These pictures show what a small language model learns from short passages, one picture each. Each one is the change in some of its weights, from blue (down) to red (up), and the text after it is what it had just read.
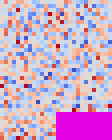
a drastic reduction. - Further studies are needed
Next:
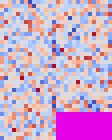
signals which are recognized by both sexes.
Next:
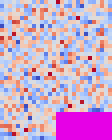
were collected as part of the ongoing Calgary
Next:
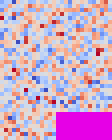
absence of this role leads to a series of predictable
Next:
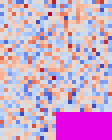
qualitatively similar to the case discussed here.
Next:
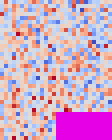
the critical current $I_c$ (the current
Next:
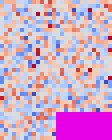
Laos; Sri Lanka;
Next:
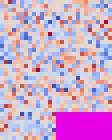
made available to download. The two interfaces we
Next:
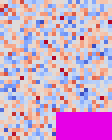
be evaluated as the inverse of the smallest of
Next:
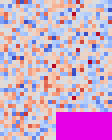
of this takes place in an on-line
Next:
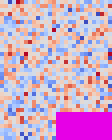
History of psychiatry
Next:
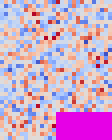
from our models. The steep power-law represents
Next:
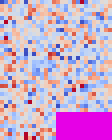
of higher institutions of Kebbi State possess digital
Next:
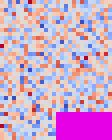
of FA-BGPC. -
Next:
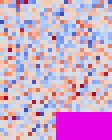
in the upper limbs, which is a
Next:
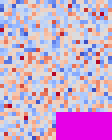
were bonded to the honeycomb core with a
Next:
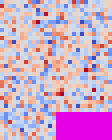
of tumors that are unresectable,
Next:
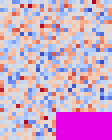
traumatic experience of his life after which he had
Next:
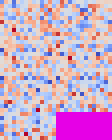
ACTIVE LEARNING
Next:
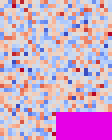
turbulent phenomena in wall-bounded flow
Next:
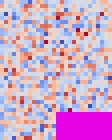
99.06 %) was used as source
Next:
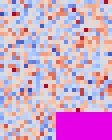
United States-India Educational Foundation.
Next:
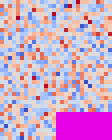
assessed for upper extremity risk levels and described in
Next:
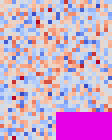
Computational complexity Khan et al. [20]
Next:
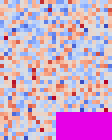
M. S. Blok, L.
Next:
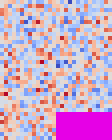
Stockholm, Sweden}
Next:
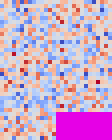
the auction started. This phenomenon is not limited
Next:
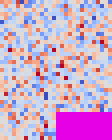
to those of the closed loop observation because the two sets
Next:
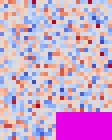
the 4-dimensional boundary of $AdS_{5}$
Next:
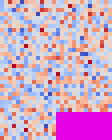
Ca, Ti—traces remainder
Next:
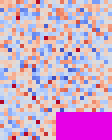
Online learning in its entirety is dependent on technological
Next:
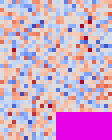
LGV [2]. Anorectal
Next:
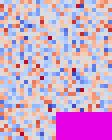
The water extract for *Pueraria
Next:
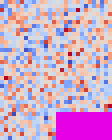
of freedom. We then take \beq {\bar
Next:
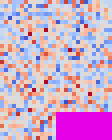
and devise efficient intervention plans. Accurate
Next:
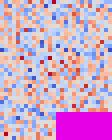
and well received within the music technology community
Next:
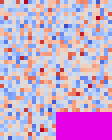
of Gd-ruler-3.0 in
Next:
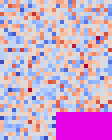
their users. For both these apps, while the
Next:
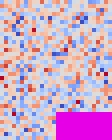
public support and solidarity. Notably,
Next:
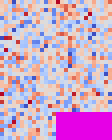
Principal Investigator in the project for the
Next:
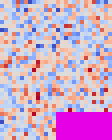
the initial planning stages, and researchers undertaking app
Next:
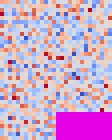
turn reddish or violet in
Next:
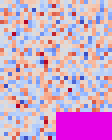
as evidenced by bulk susceptibility and
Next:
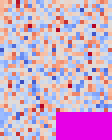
Civil Engineering of the Universidade de
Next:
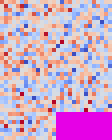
physical entropy is also zero? Physical entropy should be
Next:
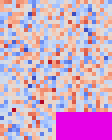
as visual, auditory and kinaesthetic
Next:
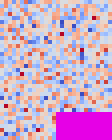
CNN baseline and a strong TALNet baseline developed
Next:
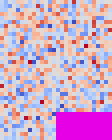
*Front. Mar. Sci.*
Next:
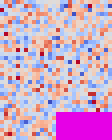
species. Species Voucher No &
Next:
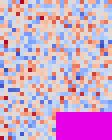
hold property.¹ This right is confirmed further by the
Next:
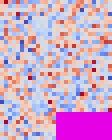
data may not be a major limitation. Hence,
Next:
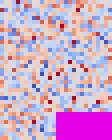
biology is progressing. In this context, it
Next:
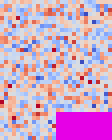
Hence, the observed trend of decrease in the
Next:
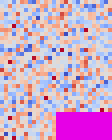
local and global issues; textbook content and the real
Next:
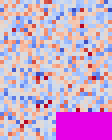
example, in order that the polynomials determined by the
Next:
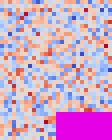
advanced by considering additional information such as line profiles.
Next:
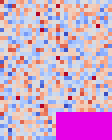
count)} \KwOut{a list
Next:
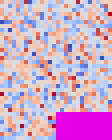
and consisted of the following: 1. The experimental
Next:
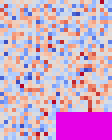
unrelated to the magnetic order. We observed that the
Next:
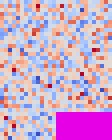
1d\tau$. The Hamiltonian of the reduced system
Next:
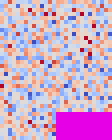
CONTEMPORARY GUIDANCE
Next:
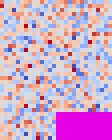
transmission and, ultimately, reduce the number of
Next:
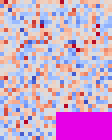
meter were entangled through a probabilistic
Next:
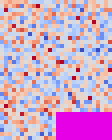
used, and it is important to note that effective features
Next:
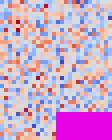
to a spontaneous curvature. This spontaneous
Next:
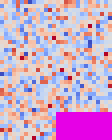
the States, which have been considered to be average
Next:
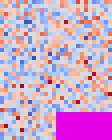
that these methods cannot timely and fully utilize the
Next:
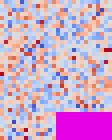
balance for managing life and work. Other facts
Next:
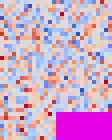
amount of suspension for the preparation of a
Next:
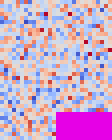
of natural resources. Tashkent,
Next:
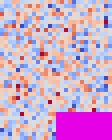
has been scarcely tested in olive and
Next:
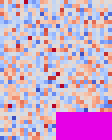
with other mesons (left) and quarkonia
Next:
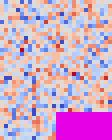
The implementation of these tasks is one of the main and
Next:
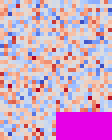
deal with this matter, it is needed to recognize
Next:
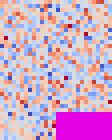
Nigerian Universities 3. Establish if
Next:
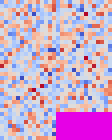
*The Transdisciplinarity of the Social
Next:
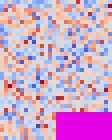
declare no competing interests.
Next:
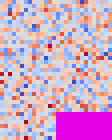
senescence. An undesirable
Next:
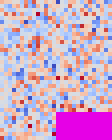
profit of the drug manufacturers but favour
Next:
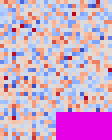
relations with flare activity over longer (50 hours)
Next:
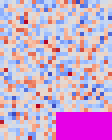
to realistic physical situations. On the one hand, there
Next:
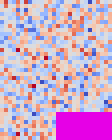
a paucity of empirical research examining how and
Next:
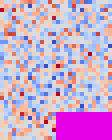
the discriminator. We also favor to know
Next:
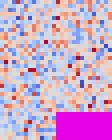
improvements that were achieved through personalization, often
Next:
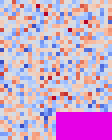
from the subdivision s , and from
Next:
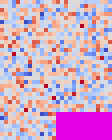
throughput, delay, and packet loss ratio
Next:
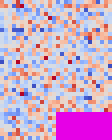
\downarrow$ decreases compare to C_y &
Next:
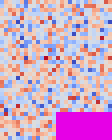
Point Scale SWC: Soil Water
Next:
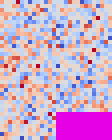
section, we detail the steps taken to arrive at
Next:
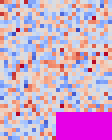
with 11-year rolling means, and the
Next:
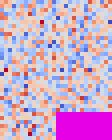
its production in the Mediterranean Basin
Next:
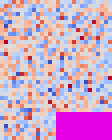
extract. Maximum antibacterial activity was shown
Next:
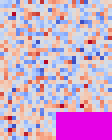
of the film on the MgO substrate with
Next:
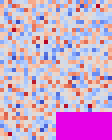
$2x1g$), held constant for a
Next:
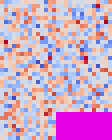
based on the personal views of the respondents. IV.
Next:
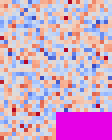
Kortschak Scholars Program. AS
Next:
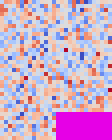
the CDF detector (with pseudorapidity
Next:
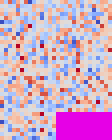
and promote less nuanced, more grid-bound
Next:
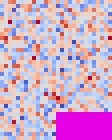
But how could this be achieved in the many poor countries
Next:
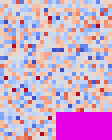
on the SiC substrate. ## 1.
